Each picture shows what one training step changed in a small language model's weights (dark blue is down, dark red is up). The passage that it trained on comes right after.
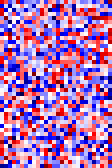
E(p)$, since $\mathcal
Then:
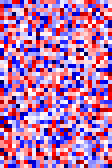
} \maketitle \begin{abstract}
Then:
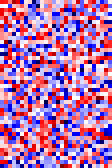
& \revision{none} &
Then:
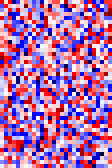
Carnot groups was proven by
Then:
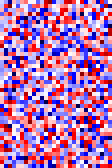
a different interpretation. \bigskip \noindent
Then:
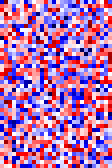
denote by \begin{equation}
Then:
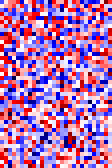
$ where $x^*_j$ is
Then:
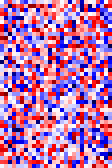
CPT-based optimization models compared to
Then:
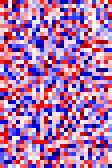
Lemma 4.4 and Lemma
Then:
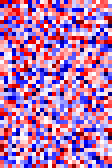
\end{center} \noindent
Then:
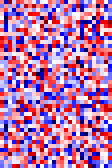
used to select important columns of
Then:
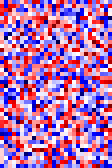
guide for Kolmogorov,[12]
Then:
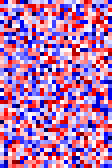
following properties: \begin{itemize}
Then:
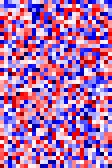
in the uniform norm, for bounded uniformly
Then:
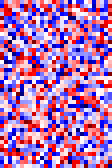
$\nu$, and friction coefficient
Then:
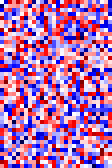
known for a point in a torus
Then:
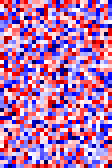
we have $\xi_0
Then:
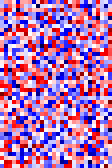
important mathematical objects, with a
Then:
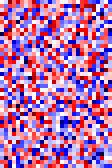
statement is obvious. Finally, letting
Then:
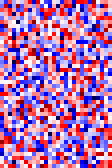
tending to one as $p$
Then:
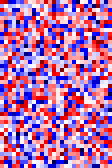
will be a cointersection only if
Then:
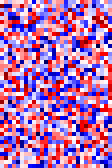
the following statments:
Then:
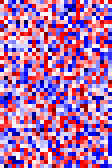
powers of X are normal if and
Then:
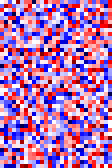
\hfill Q.E.D.
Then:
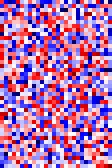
vectors are written in bold and,
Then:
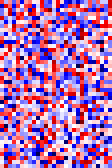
of which intersects with the domain
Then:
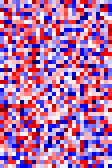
of Wang tiles,
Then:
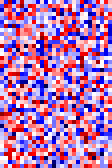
considering are all of one simple kind.
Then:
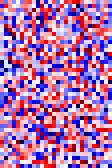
analysis of additive functions over function fields
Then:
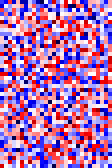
for the precise statement). We achieve our
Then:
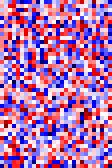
with $\theta_1(z)
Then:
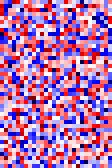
study of the following refinement of Lagrange's
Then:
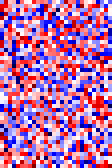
defined on the whole $\Omega$ we
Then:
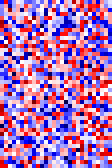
introduce first some standard notation. Let
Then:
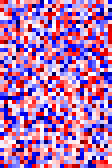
z \} \leq \exp( m
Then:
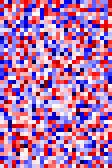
are zero. Thus, the proof of
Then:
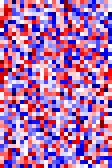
splitting field $L$ there is an
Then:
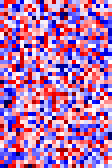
we see that the reverse implications
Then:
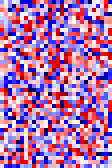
= \contq\left(
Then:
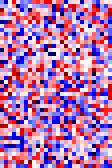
rel\`eve \`a
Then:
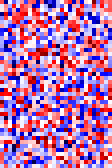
to $p$ as well, and
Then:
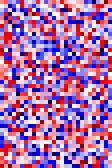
Then, for the above $f$,
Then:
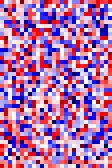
of the Yang-Baxter
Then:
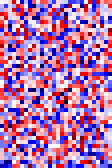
the direction, we can obtain a
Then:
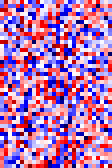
\in \mathbb{Re}$, are
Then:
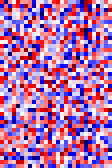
local fields in sufficiently large residual
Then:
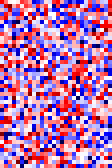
let $H$ be a graph with
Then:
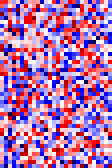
\item No time travel.
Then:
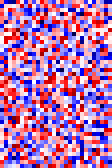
dilatively stable renormalization limit
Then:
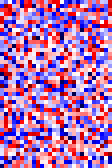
$T_v$. Note that
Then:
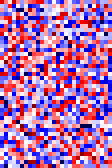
we require that (i)
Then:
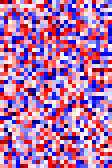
by $\omega_0 = \omega
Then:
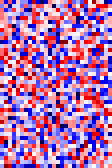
one in which these duality functors do indeed
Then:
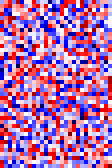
The first proposition states that, in some
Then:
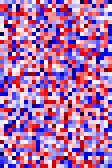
sheaf on $\sP$; adding divisors
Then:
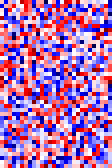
smaller area. Then $M$ and
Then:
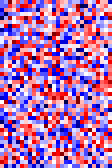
\Delta})$ down for each map
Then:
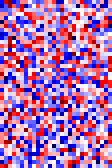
a $G(\bbR)$-equivariant map
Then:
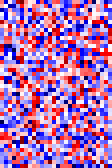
time due to their high computational cost.
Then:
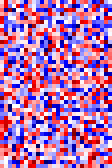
%de la dimension $3$
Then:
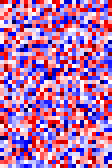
and $\bm{S}
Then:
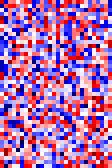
bounded by a $3$-cycle.
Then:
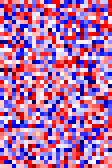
be of higher regularity, for example being
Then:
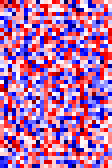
are likely chaotic
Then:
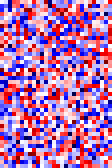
the complex quadric, where
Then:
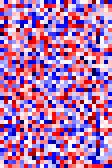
aim of our first lemma, which
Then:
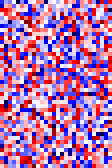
théorème de
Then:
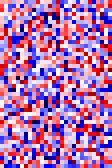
-0.5 \rightarrow 0
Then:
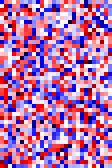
in the previous section, we may use
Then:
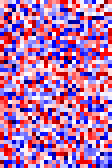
$Y$ under $g$, then
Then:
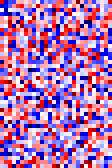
calculate the matrix operations referred to above with
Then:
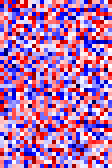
issues constitute a major
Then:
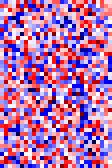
but also has zero first order derivative
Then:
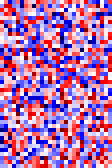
An $H_1$ persistence diagram
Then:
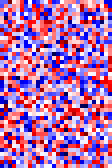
We now show how to make this equivalence
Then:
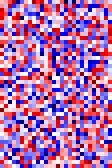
the key is that the limit when
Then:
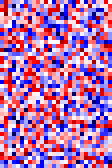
\end{equation} As is
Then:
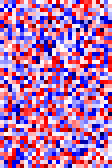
b\right)}, \qquad i =
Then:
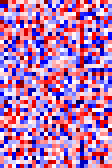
with more than 10 million
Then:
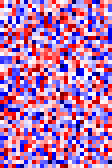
stable $\mu$-bubble
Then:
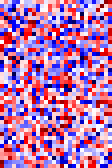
$X$ has property $Q$.
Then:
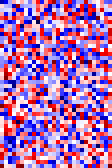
of the incompressible Euler equations such that
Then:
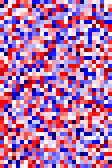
vertex} $V$ is the number
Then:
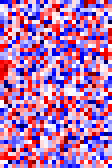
this function $f_A$ is
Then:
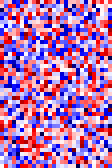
$\Delta $-equivalent. The purpose of
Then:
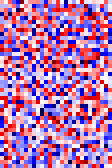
complete the proof, we need the following
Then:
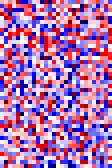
exhibit an elementary proof of the following
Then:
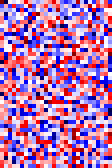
argument: \begin{equation*}
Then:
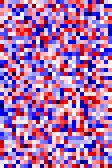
assumptions listed above. Accordingly,
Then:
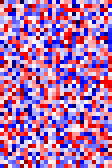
T.~Le. One can obtain this
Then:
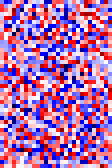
and (\ref{sum2}) to
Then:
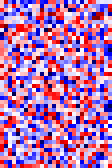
convergent for $|t|\leq
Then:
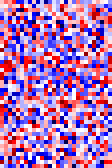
$L^1(K)$ generated
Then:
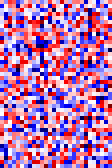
anisotropic principal series representations of free
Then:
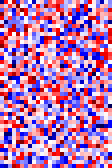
is a polytope defined by $m$
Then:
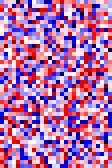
(\ref{L2}) implies
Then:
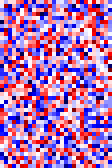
inside \mathlib.
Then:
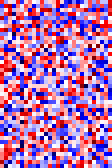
of dimension $ n $ and $ X
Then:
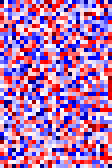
red edges as blue. So distinguish
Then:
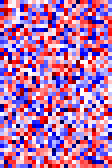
difference quotient $\Phi_rf:
